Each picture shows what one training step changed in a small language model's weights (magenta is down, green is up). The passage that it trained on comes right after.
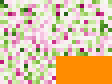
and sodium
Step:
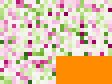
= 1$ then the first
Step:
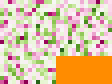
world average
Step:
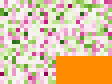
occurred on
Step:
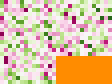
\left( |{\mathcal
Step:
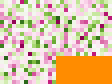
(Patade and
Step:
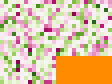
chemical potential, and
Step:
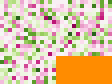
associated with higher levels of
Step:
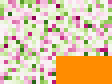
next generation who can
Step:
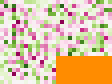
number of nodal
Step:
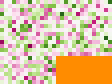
of the major
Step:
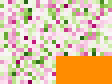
with the pattern
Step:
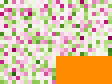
As shown in Table
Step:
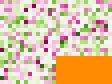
generation algorithm is so
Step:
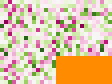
dashed line) as
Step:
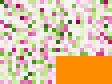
and another noun
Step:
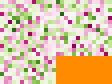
by repeating the
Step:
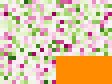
master and team
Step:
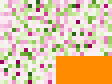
and flow rates.
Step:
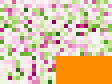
of life problems
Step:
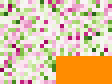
focus on further
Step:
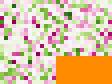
population, leading
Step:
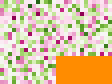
and age groups are not
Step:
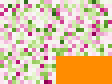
and m equals the number
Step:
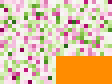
beyond traditional
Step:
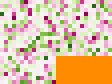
Hamming distance
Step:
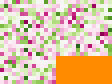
to include the local structure
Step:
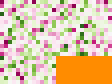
reference frame.
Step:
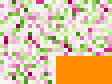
usual by introducing
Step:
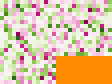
and complex matrices,
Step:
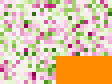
an initial condition of the form
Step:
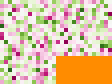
all sorts of
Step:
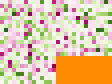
were 30 mA and
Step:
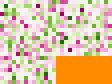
probability of choosing
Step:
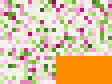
and algebra. How
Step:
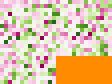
of object models.
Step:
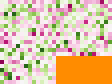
$\h$ are contained
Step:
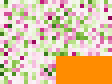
overall potential peak performance
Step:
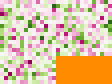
be filtered
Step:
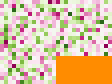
consumes approximately
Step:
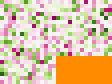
one year for varying
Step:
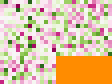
the spectra.In
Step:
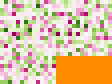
for yourself.
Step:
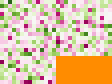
and revised
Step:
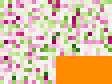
probability of violation
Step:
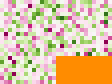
But they also show that
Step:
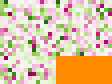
bleue B,
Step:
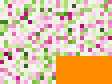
as racism and
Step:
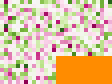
but one has to increase
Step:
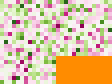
even steeper
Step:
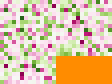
are able to express
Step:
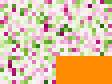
a diverse team is
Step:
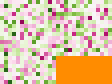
Claim 3:}
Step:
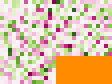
from TdE,
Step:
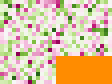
information, technical and
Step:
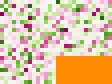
of the wedge is
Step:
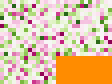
ploynomial algebra on
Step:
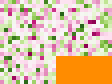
in the description of
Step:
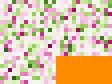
and learning strategies
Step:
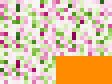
C J C C C J
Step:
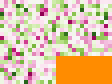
both bit-level
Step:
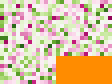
Screw pine,
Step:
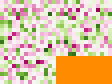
our proposed utility
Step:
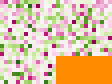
In the peak intensity
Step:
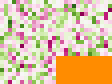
from all individual
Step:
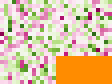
from (a) and
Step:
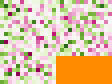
include a pointwise
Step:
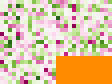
field of view,
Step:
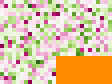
canceled by the
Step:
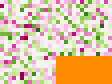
$a_\lambda \ge
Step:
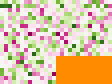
The corresponding sequences of the
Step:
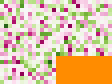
Picard Theorem,
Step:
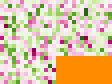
on pixels in the
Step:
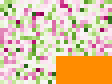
manifesto will be
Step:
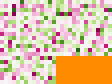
we end up with the general
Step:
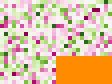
suppress the growth
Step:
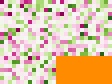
a quantum phase-space.
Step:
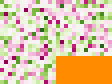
surgeries can often
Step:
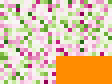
were made: -
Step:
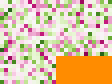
who participated in this work
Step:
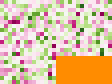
possible potential suitable for
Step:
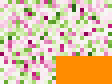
The last part of our
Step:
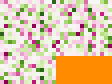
be a triangulated
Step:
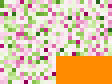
maintaining a strong
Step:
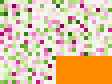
study area, ref.
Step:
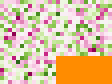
of the nation's
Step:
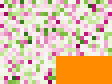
there might exist some
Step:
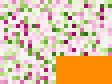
where $\mathbf{T}$
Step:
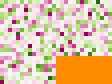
The EDS of the
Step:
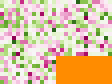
need the completness of
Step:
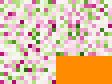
the fact that if a
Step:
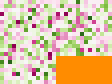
can potentially bind to
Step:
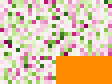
{picture #1
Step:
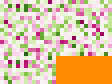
to Wage War
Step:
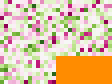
is the kinetic energy
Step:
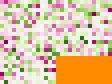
In this study we present how
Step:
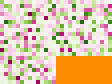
sample variances of
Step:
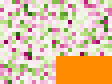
provide higher throughput.
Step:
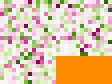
in the hand with
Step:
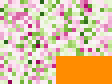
can occur in the
